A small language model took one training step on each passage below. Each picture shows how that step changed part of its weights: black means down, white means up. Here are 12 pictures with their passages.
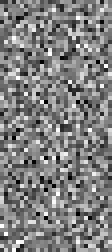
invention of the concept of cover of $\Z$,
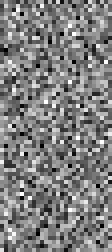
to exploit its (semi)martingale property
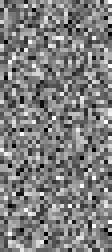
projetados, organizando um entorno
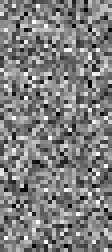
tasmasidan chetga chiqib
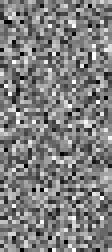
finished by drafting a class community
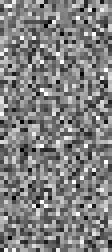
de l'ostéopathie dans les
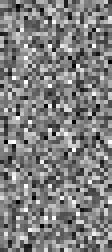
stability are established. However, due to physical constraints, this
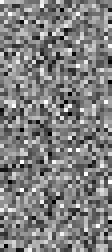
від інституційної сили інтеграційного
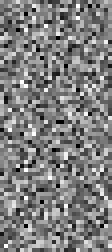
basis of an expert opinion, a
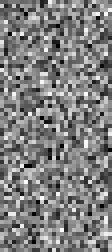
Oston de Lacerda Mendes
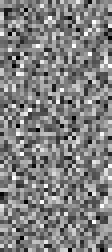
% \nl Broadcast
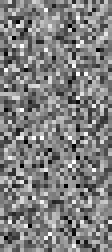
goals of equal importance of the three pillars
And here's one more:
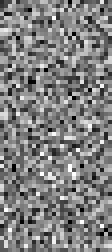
background meshes used in this study are depicted
